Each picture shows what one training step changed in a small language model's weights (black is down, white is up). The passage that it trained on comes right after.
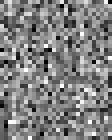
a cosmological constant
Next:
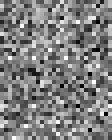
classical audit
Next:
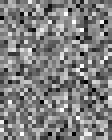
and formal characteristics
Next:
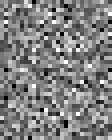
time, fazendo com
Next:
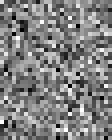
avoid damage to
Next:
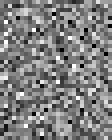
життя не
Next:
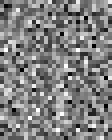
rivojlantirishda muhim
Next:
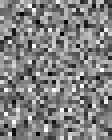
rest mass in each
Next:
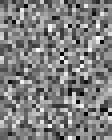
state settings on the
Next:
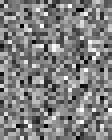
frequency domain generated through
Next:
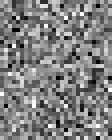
This agrees with
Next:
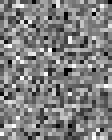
\end{eqnarray} Let
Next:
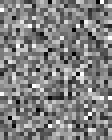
pedagogik texnologiya
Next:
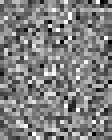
(PLD) and
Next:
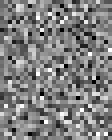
making it a significant
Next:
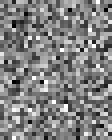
world. The
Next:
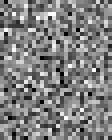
mi pecho
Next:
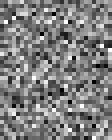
направлению в
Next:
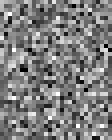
After applying
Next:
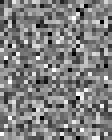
In addition, we
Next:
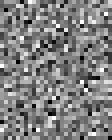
perturbation in several possible
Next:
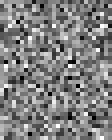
mídias foram as
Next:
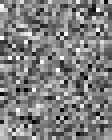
between adjacent
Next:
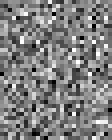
по выражению
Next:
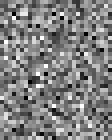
исследования пролили
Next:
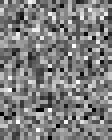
the impact of measurement
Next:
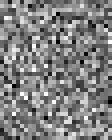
*Annual Review
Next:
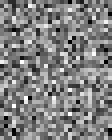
disk stars),
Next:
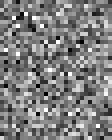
Theoretical Sciences,
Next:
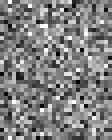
to increase beyond a
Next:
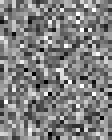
of a gauge theory
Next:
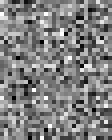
where large-$x$ terms
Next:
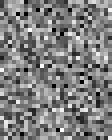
even for vanishing
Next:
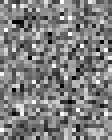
OC to ARM
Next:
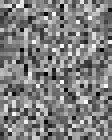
combination of them does not
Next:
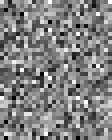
erhielten die
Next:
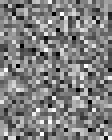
Стоит также
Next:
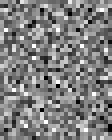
O *Inbound
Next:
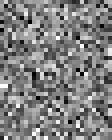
circuits is also
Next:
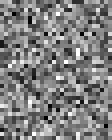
of FVBs with
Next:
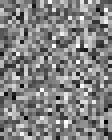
eran dadas a la
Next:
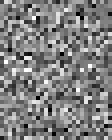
projections of the spin
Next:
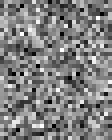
break out in these
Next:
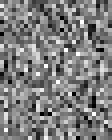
tend to severely constrain
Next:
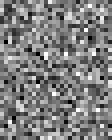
reduced to less than 10
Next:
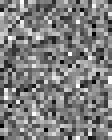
limitați în multe
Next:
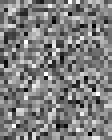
trata do sistema
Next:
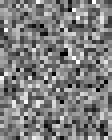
privado doravante
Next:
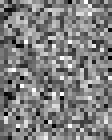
Group, Centre de
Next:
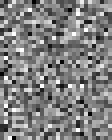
oldini olish.
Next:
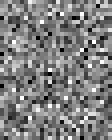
be written in the
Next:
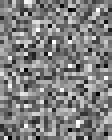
and final-state interactions
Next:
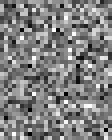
description. According
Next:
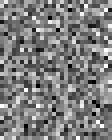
involve unitary
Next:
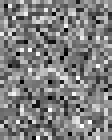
В исполнении
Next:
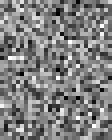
upper panels} of
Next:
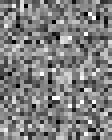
section. Interference effects
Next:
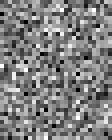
material acquisition,
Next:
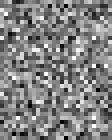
a PWM signal using
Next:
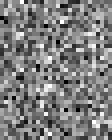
only occasionally\\
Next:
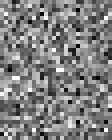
89 Muminov
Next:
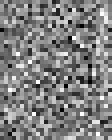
что адаптивное
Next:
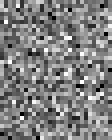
curvature obeys
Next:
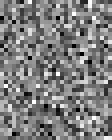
for $\mu$ positive,
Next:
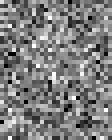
versants sud de
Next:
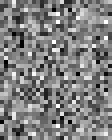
o‘zbek tili
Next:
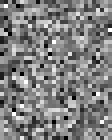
da morte, que
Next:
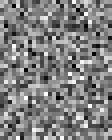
uma interferência mais
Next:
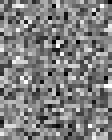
\end{equation} for
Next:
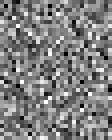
Design of Informations
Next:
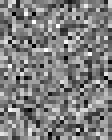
of scientists and
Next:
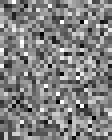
a warning level for
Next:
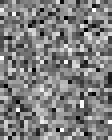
this operator is known for
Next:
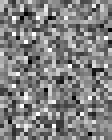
high-mass while the
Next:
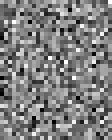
una narrativa que
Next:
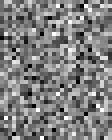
in this band. The
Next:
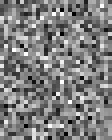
u holda yangi
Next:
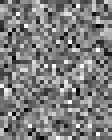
que denota el
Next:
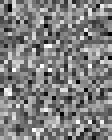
over the elements in the
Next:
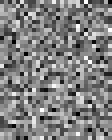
de X_c y
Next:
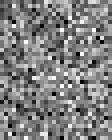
mechanism to drive
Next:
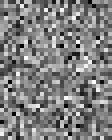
além de ser o
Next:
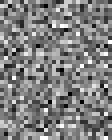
nicht zur
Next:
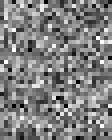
related to the Type
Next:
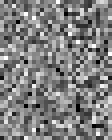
ano. Nesse
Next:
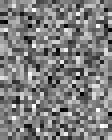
of other approaches,
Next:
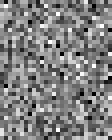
for the data sample as a
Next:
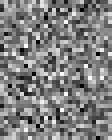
fornisce delle
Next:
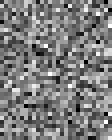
is involved.
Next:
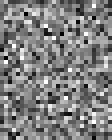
interpessoal, para
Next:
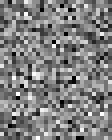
Estas investigaciones
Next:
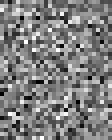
Disponible en:
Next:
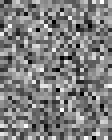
Program Studi
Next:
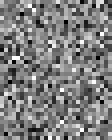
rest of the memory
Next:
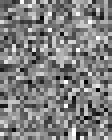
correlations and dynamic
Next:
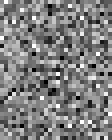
Oliy ta'lim
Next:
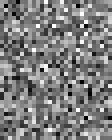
scalar theories in
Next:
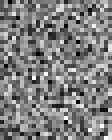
correlators on top
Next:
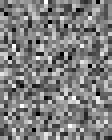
enfermagem, através do
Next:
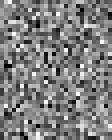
questions concerning
